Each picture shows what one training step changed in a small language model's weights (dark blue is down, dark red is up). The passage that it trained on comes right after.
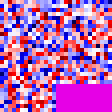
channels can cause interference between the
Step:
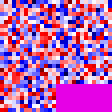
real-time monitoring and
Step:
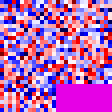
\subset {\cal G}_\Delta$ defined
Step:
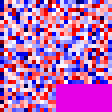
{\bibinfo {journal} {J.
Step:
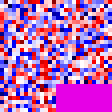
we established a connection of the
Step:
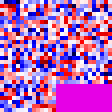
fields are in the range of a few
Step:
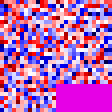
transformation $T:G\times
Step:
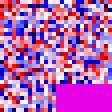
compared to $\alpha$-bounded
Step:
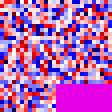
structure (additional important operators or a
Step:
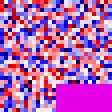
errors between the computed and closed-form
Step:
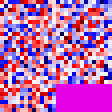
a harmonic metric $H_i$
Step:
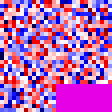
is included when it appears among
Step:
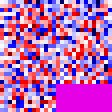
environmental noise restricts the
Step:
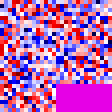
electrons in the PHS,
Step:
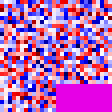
periodic images. While the correct
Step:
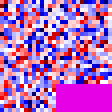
we write notionally this last contribution in
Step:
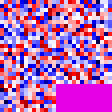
specified via Cauchy
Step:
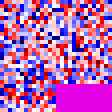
of the $n$-th bead can
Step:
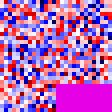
the substitution. By
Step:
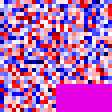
restricting attention to a
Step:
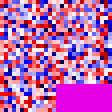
vertices and $k$ cut vertices with
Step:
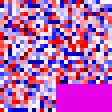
a mechanism to mitigate stack
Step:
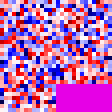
the linear factor of the Taylor
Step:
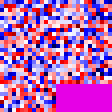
point of the flow, and is always
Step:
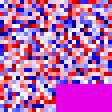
where the grey background reveals the
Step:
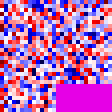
a set can contain only finitely many
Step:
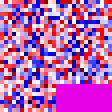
this confirms the following.
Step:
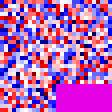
$g_{a\gamma}$ leading to
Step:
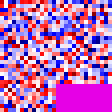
for $t>0$ and
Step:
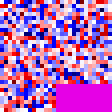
may have other reasons than a
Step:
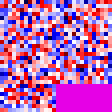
internals of the Alloy
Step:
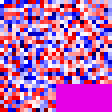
that each of the operator in the family
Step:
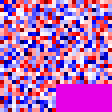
$\Z^2$). In particular, words
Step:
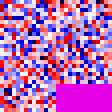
the index range when clear from the context.
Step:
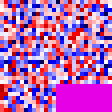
an impossibility theorem for the
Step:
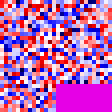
wave fields. Accounting for the
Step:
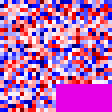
of which describes the same dynamics,
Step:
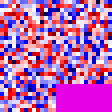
are (normalized) Coxeter
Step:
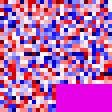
{\em primitive} solution of
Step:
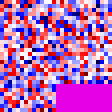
to the superradiant beats
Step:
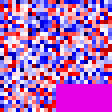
become inaccessible to local
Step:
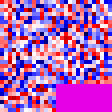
from the residues of the
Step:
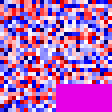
A.~M.~Popov and
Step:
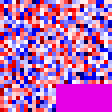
the new typing rules. As
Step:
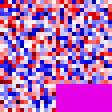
More precisely, generalising the
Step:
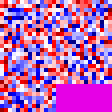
disk [i.e.
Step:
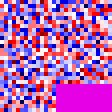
and the main physical properties of the phase described
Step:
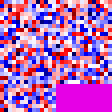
\label{noise field}
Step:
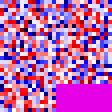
e_0$) which identifies also the
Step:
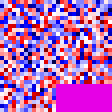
accelerating beams as well as
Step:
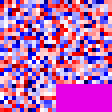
pr\'esents dans les images.
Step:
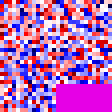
efficiently. Quantities related
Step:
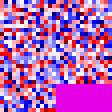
of magnitude. Furthermore, we choose
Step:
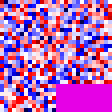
we use the published limiting
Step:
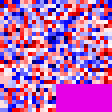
them become massive, with a
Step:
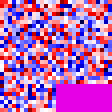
contained in a Manganin cell
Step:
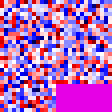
paper we develop the theory of Willmore
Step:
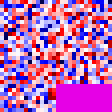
very small accretion rate, and on
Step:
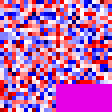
relation similar to how the UTM is
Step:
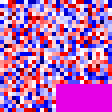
The telescope mount was
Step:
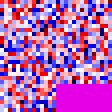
\cite{Mota}. This
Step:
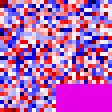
we assume that there are ten
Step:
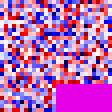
\left. + \left(
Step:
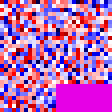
\caption{The orientational order parameter
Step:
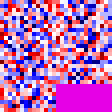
how the above general theory can be used when
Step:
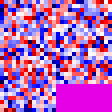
of unsupervised learning methods
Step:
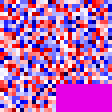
from the human example has
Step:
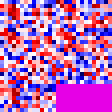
EM-PP model under the
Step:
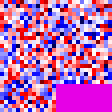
a similar way, $r_X$
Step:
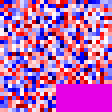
cuatro puntos
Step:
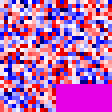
elementary Reinhardt
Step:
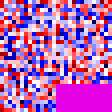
in general. But Proposition 3.7
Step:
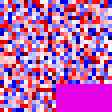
space including S = 0 and 1 states
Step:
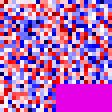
space of cusp forms as well
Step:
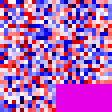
the antipode from the
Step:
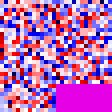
obtained results suggest, that generated
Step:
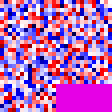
find a wide prediction interval.
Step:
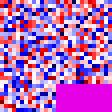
we define a Hilbert space appropriately
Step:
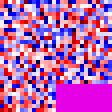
is computationally efficient; it
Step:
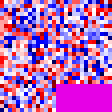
(A2). See also
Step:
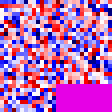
determined a complete set of orthonormal states
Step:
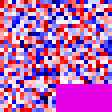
that $G$ is isomorphic to a
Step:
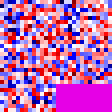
two-loop level, is treated
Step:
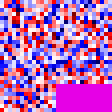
anarchic flavour assumption.
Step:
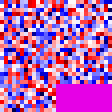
corresponding to $\hGs(\cd)$
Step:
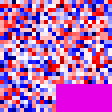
on a Poisson $M$ in
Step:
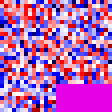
in learning the basic
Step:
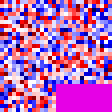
is $\bm\sigma_0 =
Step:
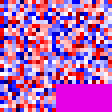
\newblock Probabilistic
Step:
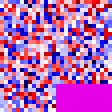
$U$ and $L$), one may
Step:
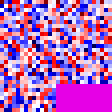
proper~$\mu$: \equa{%
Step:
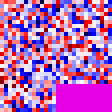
to other authors. {\bf Lemma
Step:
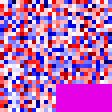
$a \cup b \cup
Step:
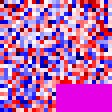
\geq 0$, where the arguments
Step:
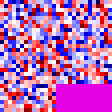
on percentages compared to
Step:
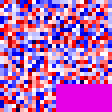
of \eqref{eq: gros
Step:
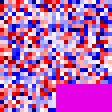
scheme over $S$. $Q$
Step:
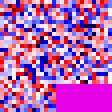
$q_t=1$ indicates
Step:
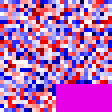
for VEI, places significant
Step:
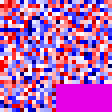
are significant sources that could contribute
